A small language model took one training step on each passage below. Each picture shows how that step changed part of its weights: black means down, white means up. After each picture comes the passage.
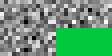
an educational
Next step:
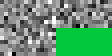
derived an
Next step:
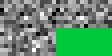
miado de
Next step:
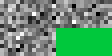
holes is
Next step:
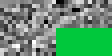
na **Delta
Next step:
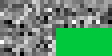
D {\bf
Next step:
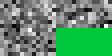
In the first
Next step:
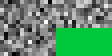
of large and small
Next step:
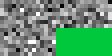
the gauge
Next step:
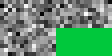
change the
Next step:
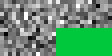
journal of
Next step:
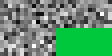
the end,
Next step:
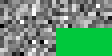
temiz ve
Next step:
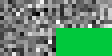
influence both
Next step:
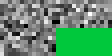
frei von
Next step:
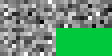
elev, în
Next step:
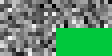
which we can
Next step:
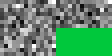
on firm
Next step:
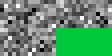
Se observa
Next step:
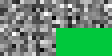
a maximum
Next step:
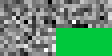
a sociedade
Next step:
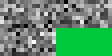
a formation mass
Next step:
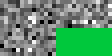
$\delta$. For
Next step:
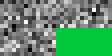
the voltage
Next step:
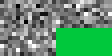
produces no
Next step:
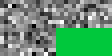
generated by
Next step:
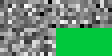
în jurul
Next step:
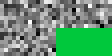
yang terlihat
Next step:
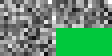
energy induced
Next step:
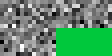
chiese una
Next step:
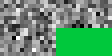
in the form of
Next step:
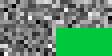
va amaliy
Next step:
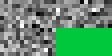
by features
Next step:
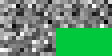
a point
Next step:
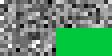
bound given
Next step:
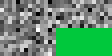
expressions for
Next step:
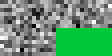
draw a number
